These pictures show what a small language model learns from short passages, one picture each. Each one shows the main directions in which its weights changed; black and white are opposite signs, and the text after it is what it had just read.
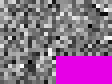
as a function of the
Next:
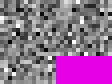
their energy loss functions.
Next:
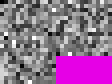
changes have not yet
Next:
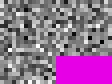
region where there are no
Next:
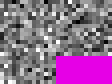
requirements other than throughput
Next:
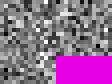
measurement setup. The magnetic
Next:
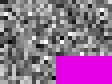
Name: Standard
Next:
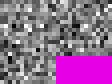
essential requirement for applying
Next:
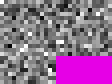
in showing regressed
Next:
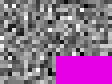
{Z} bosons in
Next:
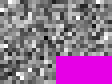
Anti fungal
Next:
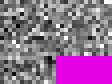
the HR diagram with different
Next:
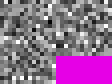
a condition or situation or
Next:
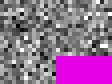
the peak of the cool
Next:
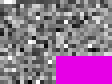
alkyne and
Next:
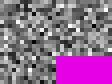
Data integrity will be
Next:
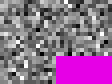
6 dimensions. The model has
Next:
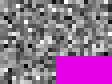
abelian, or
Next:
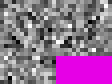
age, female
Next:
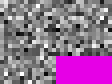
lines superimposed on
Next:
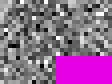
of aflatoxin
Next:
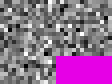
m eroded towards
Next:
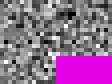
domain on each side. The
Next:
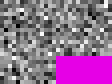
the algebraic equations on
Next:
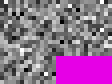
with increase in magnetic field
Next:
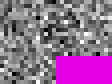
weak bisimilation
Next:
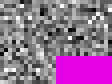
Spirit China
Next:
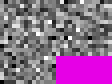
relativistic gravitational
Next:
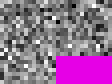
28 that this association
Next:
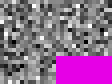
supporting its traditional
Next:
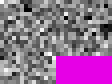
sample. Results and
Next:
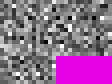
energy is played by the
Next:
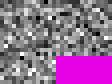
2. Lack of policy
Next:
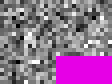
the severity of the
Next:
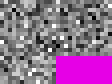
widths of $I =
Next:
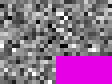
grid, and are
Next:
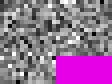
on the ionization energy
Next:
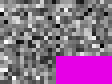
Right Fp2,
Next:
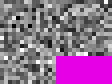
The resulting carrier distribution
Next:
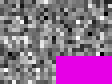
$\delta$ near its
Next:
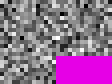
epochs, the
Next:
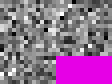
found, parameter estimation can
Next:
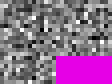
consent of the respondents
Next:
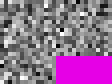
knowledgeable team members
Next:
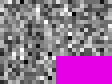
papers (Smail
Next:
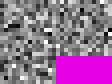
because a large MNG
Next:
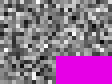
multiplicity results.
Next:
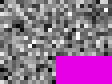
possible classes of systems of
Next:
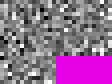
- 50 years and over -
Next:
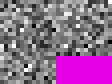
values can be obtained. It
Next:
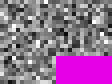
would be enough to consider
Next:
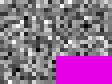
fluxes coming from
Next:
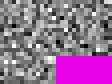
implemented to refine
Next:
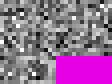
the management of schools and
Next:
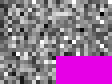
for each simulation experiment.
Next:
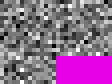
the rainbow
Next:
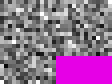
any limit. To do
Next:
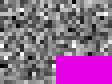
the predictive accuracy obtained by
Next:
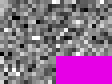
study participants with substance users
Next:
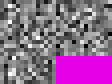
states will condensate
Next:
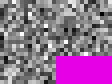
respectively. Fig. 4
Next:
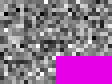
end of this step the state
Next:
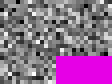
gross incidence, and
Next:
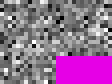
yields of low-order
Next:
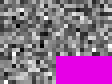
the flux shown in the Figure
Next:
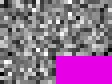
be used to construct special
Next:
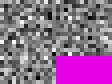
The workflow primarily
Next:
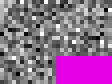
of respondents travelled
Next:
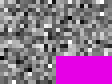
as concerns multiple times,
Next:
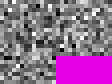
unsonicated case.
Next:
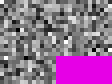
PESs, Note that
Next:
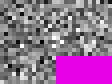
are combined towards the realization
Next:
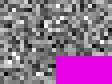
chlorine lines.
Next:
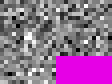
the content of the financial
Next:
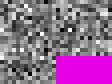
can be well understood
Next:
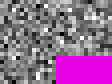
1 consecutive
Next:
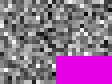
(first grouping),
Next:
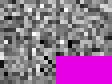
real Compton scattering data
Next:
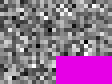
the variables competence,
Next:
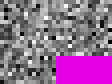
cold head of a
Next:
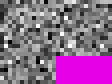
of interfacial states
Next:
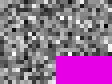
determination of working length
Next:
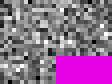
forces influencing its
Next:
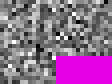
encompasses security
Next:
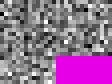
stories and characters.
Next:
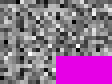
Note where A_0 ,
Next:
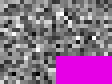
current, and it is the
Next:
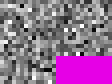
relevant policy questions, such
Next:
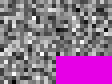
transmitter act as
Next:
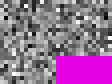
The process continues reading
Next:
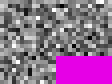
scientific approaches should be
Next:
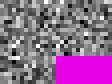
aspect, has affected
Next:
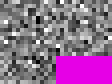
well-suited for
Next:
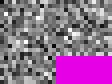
no longer be regarded
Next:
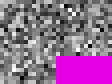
metric is of particular importance in
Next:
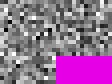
and the heat transfer.
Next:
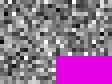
two quasars would have
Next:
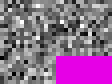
context switches and also
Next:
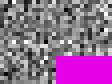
(for spinning massive
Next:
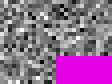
while its portability and
